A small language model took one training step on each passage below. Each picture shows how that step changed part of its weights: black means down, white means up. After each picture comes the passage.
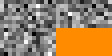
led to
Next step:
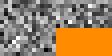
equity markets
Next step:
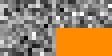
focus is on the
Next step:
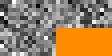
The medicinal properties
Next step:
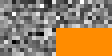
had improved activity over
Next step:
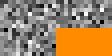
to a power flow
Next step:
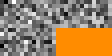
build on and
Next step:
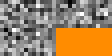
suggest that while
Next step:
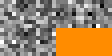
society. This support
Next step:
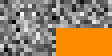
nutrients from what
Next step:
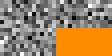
the debt to
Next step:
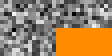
survival in
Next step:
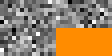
Mini International
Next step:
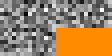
a metaphor
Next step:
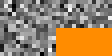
of the measurements for
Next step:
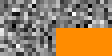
other) is
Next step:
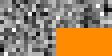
the energy systems move
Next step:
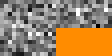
to permit
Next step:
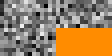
patterns; energy
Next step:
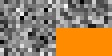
inclusive educational
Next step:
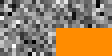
of laying out
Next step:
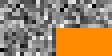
that these functions
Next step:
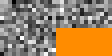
I matured
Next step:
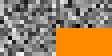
risks of drone
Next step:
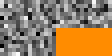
comparing it to
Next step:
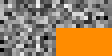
concept of governance,
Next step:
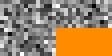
predict the electric
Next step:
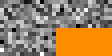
related to information
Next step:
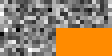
promote collaboration,
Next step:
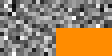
of a large
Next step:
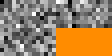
interests of almost
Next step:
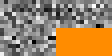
proper as a matter
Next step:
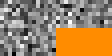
that, in comparison
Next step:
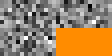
the expansion
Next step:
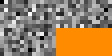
k_B g
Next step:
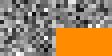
the one hand,
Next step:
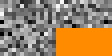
how academic STS
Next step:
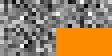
Figure 1. The
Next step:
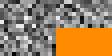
and their effect on
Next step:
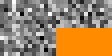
the maxima
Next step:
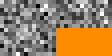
community – Yes
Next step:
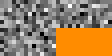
the approval of
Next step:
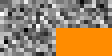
contributes to understanding
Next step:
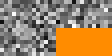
1. This theory
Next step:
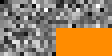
damsel in
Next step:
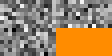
it contributes to
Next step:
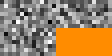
global hub,
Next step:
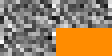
materials from deep
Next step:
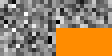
motivational and
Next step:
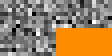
- the Second
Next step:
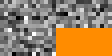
seems to be
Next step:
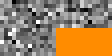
Frequency of
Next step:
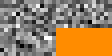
| \alpha r
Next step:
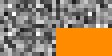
compound job selection into
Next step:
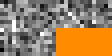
thickness of
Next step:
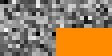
particularly in other developing
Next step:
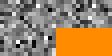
hand, have a
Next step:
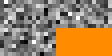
worked together to
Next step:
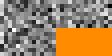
safety estimates and
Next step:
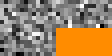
limited ability to
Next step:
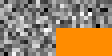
system when at rest
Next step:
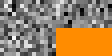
of the simulated
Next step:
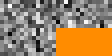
equal, which is
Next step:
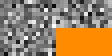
the traditional role of
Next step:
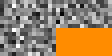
display techniques;
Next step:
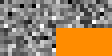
The Labour
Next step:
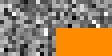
large language models;
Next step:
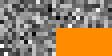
mathematically by
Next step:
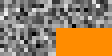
identified compounds was evaluated
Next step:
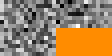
an associated injury
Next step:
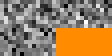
account for uncertainties
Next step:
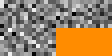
and screen)
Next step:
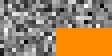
blood pressure.
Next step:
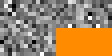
of control strategy.
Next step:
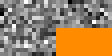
Field evidence shows
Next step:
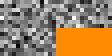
for water use has
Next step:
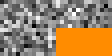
with the required
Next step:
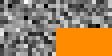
capacity fading
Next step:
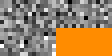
the risk and
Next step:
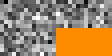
between business performance and
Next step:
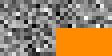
ARID and
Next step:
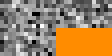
known. Moreover,
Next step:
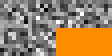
as in Table
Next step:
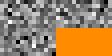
have an image which
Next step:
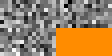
the basis functions,
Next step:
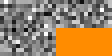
a long time,
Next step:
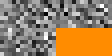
In aqueous
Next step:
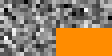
different aspects of
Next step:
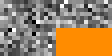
US, in
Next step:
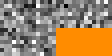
group, and to
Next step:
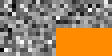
of patients with
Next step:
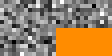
find relevant material,
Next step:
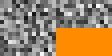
the implementation of
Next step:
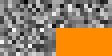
extraction of Al in
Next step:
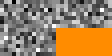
an encapsulated
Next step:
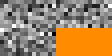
to generate the
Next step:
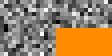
as respondents select
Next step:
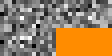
taken to facilitate
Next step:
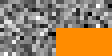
across all 5
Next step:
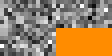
informative content of
